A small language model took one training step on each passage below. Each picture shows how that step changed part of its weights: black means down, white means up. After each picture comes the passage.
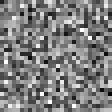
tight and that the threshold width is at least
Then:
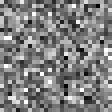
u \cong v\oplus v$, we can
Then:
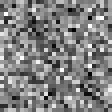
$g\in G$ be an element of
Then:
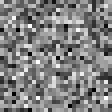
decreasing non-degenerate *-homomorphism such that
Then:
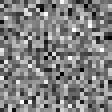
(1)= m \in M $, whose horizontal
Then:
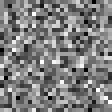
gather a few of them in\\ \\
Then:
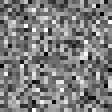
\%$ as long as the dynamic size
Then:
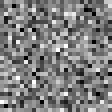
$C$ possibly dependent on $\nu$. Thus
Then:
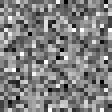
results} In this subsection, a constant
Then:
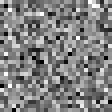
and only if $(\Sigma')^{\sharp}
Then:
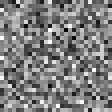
author = {Suykens,
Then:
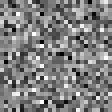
T)$, where $X$ is the set of
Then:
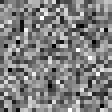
in this case by Theorem \ref{tree
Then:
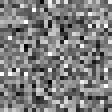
relation from our study. \end{rmk}
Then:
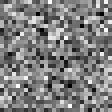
64){\footnotesize$\leftarrow$} \textref
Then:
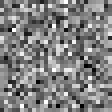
with weight 1, then $K$ is the
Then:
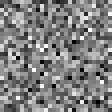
n $. The condition (\ref{AA1})
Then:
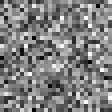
the 2-dimensional lattice generated in Lemma
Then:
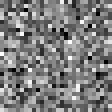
\begin{enumerate} \item Assume that
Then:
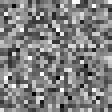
$u$ is written by $\Ad u$.
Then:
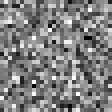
factorization of $f$ obtained using the standard method
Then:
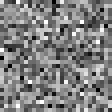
latter is not hyperfinite (condition (3)),
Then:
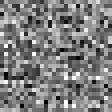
could happen in the presence of the doubly
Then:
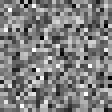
process and not the pseudo 2-factor isomorphic test
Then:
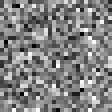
we define as the complement of the closure of a
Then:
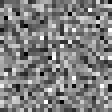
and this is possible if and only if there exists
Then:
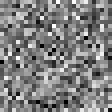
recent independent proof was given in [3]. The
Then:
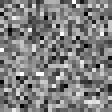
at the corresponding matrices) {1},
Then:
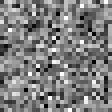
condition $2a^2\geq 1$,
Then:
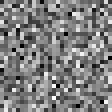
of $R'^*$ correspond to the segments
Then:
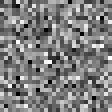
then we can say without worrying about the
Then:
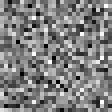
obtain new automatic structures. From the modified
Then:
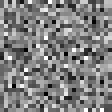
nontrivial kronecker invariants. \newblock
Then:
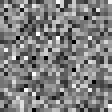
the 1D approximation may be derived from a coupled
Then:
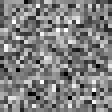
each two ovals from $C$ are either
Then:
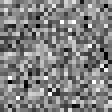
slight abuse of notation, we will denote by
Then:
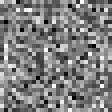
`modal rating' rather than a
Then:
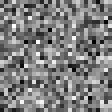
is isomorphic to a smash product of a
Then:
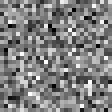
constant $c$ can be found in
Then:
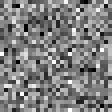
we shall write the empirical and expected scores
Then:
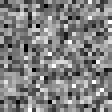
\theta. \end{equation*} Note that
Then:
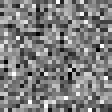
layer/laminate are shown in
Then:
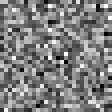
adherence operator: Every point
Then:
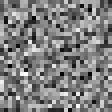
$\mathcal{H}$. This is because the
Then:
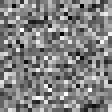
but $f$ is not a local homomorphism.
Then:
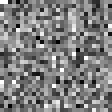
=I _n^+(E),$ and the proof
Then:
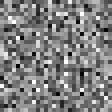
after obtaining $a_i$,
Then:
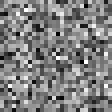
336, Cambridge University Press, 2006.
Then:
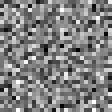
Zafran, M.: On the spectra
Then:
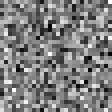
procedure SPCO involves a real parameter
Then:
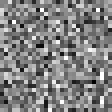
and taking into account the rate of growth condition for
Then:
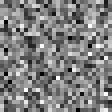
X\to \Spec K$ be a smooth
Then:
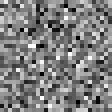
decay algebraically as $|x| \to
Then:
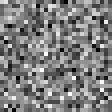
lemma can be shown by any persistent
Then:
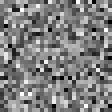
lid-coloring, ...), these notions were
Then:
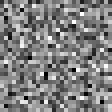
the {\it right} or the {\it
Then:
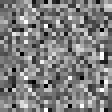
of the pressure side surface pressure coefficient distribution, which
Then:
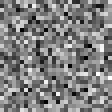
be a prime. In 1862,
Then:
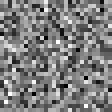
\] and so on. In this way we find
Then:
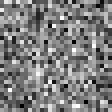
account for curvature effects of the domain.
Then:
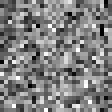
\end{tikzpicture} %% file:
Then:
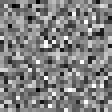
CG dynamics. Our approach is based on a
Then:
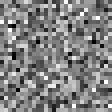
Kolmogorov distance is scale invariant,
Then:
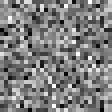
topological invariant. \subsection*{Introduction} The
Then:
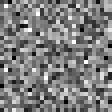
of no change, the test statistic weakly converges
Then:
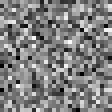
The study of the map $\sigma$ on arbitrary
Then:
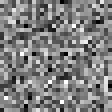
As in~\cite{guan}, one obtains
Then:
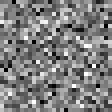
scheme form~\eqref{eq:8}. We
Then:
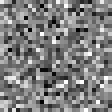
Initialization: choose $Y^{(0)},\
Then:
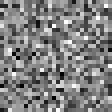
holds from the $y$-side, that
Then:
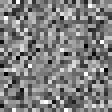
as\ $\tau\to\infty$
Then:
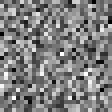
F_t(b)$ for all $0
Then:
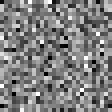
of (III).}\quad From the definition of
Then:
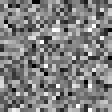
Herr Overath bemerkt:
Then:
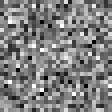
remainder by the oscillation of $A$ on
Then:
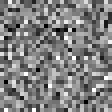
lattice point in $(N-d) \cdot
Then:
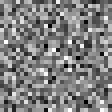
t<b\ \forall x\leq
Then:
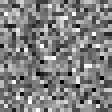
solution $G(f)$ is measured,
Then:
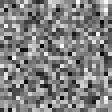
in several respects, giving often more
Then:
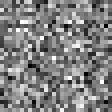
maximum degree $\Delta$ and diameter
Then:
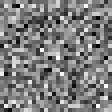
web functions} as well as a
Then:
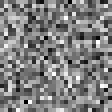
an approximation method with higher approximation accuracy and faster
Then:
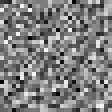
M. Struwe, Global compactness
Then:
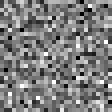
is as connections with one pole of order
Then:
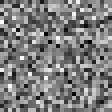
of the end-effector of robotic
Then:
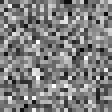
found in the classical textbooks by
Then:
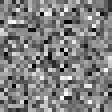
H.$$ \endproclaim \noindent See
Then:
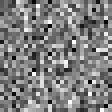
are defined by \begin{equation}
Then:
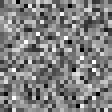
$A/\Iq$ satisfies the stable range
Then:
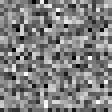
weakly convergent sub-subsequence for any subsequence of
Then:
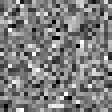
l$ matrix $A_{2l\times
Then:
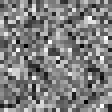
$\gamma_c$ can be parameterized by
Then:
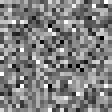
replace every $\mathfrak{g}$-orbit in a
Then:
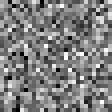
In: Representation theory of finite groups and
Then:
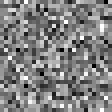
fields (the `visible sector') all come
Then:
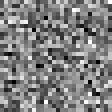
top to bottom and recording the entries from
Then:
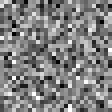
even, many people got interested in
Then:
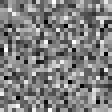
useful notation. We begin with Pickands
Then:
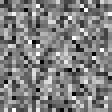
\leq & \bP \big(
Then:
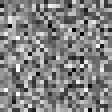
arbitrary wave vector directions. Additionally, the wave
